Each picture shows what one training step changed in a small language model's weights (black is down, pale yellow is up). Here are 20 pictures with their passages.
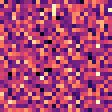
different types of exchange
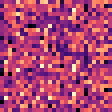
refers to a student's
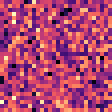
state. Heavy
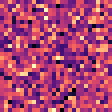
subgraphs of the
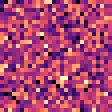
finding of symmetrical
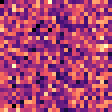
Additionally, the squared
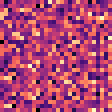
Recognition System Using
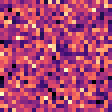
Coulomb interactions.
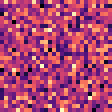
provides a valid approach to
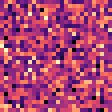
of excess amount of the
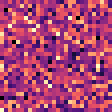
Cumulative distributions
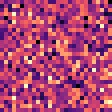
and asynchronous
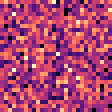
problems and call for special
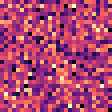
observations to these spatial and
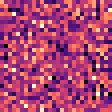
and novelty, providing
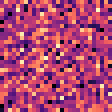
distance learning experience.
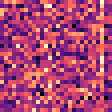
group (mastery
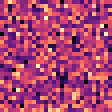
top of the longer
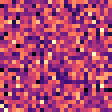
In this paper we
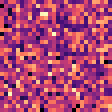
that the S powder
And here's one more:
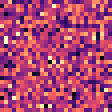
the natural disaster and
